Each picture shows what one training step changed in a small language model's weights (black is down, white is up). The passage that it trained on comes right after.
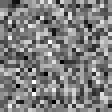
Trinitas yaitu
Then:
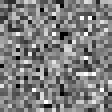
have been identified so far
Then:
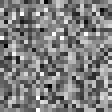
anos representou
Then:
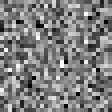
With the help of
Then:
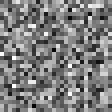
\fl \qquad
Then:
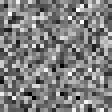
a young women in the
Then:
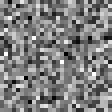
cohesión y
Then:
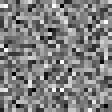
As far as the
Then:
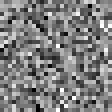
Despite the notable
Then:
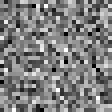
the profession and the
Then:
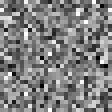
The RHNs
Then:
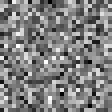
(the information) and
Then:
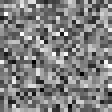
hence reducing the
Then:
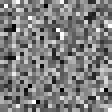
were measured with a
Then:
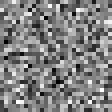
and Set 2)
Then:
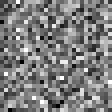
science, data analysis and
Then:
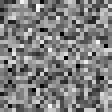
first analyse the
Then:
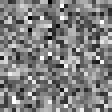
La Habana,
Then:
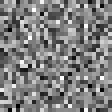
ritos, că pot
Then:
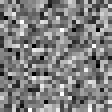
та операційного
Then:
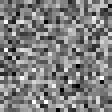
his etmaslik;
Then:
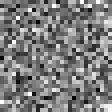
in vitro lesions
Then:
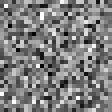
work*, but the subject
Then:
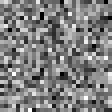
nu contestă
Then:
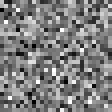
into features. We now
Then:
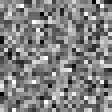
одним іншим
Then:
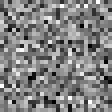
bir kavram
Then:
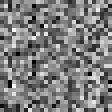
$\sigma$ is small
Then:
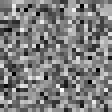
a case was read as
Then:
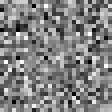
$z$-dependent momentum
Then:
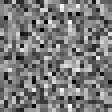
sm qatlami
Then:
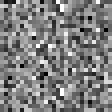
were visually inspected
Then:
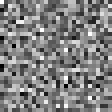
muhim ahamiyatga
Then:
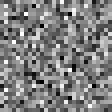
unstable within
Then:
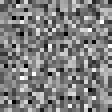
bu insonning eng
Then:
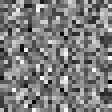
influence of task demand and
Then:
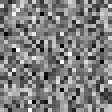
shown in Fig.
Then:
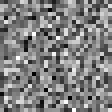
In summary,
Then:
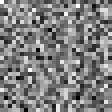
on Omega at
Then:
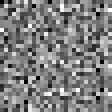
be different for each
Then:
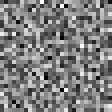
remains as to whether
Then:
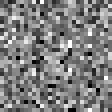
= 1$. As seen
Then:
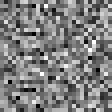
the system and the various
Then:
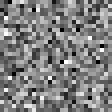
line bundle but
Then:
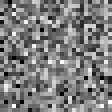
countries today supports
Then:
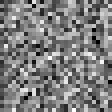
observed nonlinearity, low
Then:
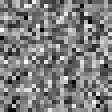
particles. The original
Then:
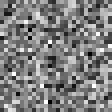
Communication and
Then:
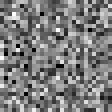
resultan de las
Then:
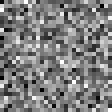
grid box as
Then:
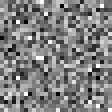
two-level system may
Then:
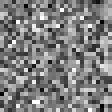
in diverse scientific
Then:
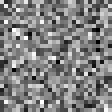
with an appropriate cut).
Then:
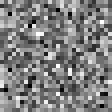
forma mohirona
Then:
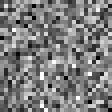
$\mu$ for the
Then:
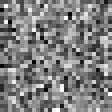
further explored, such
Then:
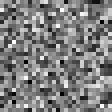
in public and private
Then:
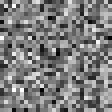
systems or purely
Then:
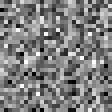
again. This results in
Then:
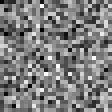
organoclays were
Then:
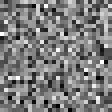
the above proposal for
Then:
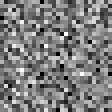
работы студентов //
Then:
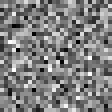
we have shown that the
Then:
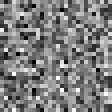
one of the first
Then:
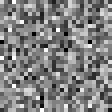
y romances.
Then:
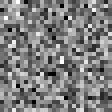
o dentro das
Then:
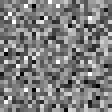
blackbody fit for the
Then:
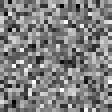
zavisi od
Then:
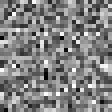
in $ r $
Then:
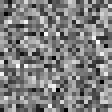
and the Higher Education
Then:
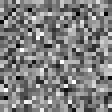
revival in the
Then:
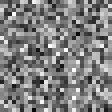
in the Hall
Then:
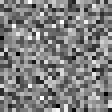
Gaussian quantum information, the
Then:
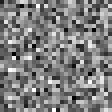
this note, we use
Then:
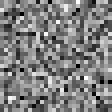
the nozzle
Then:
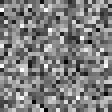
ведь человек
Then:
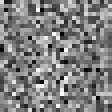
less changes in the electron
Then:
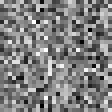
short range connections.
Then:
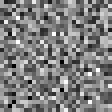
by making learning more
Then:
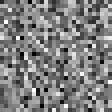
Physical Chemistry,
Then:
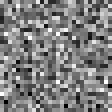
освіти у
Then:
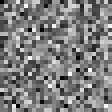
efficiency, we always perform
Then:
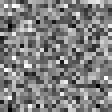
thus indicating that they
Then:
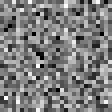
short and judgeable
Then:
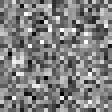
2), qualitatively in
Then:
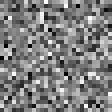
E. coli is
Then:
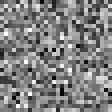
However, there are special
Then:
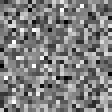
effect in such a channel
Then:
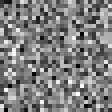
a composite solution is
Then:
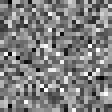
of nonverbal
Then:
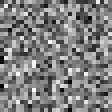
of 9 T, where
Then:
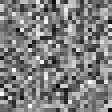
Stress Management,
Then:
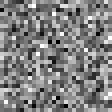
Colistin. It
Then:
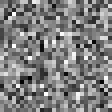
in Italy.
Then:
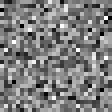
see also Minaev
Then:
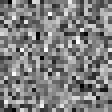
mean displacements of
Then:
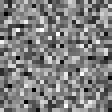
and religious
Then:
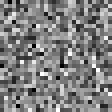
n represents the nominal
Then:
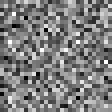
we propose a
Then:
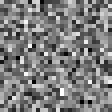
system is in an
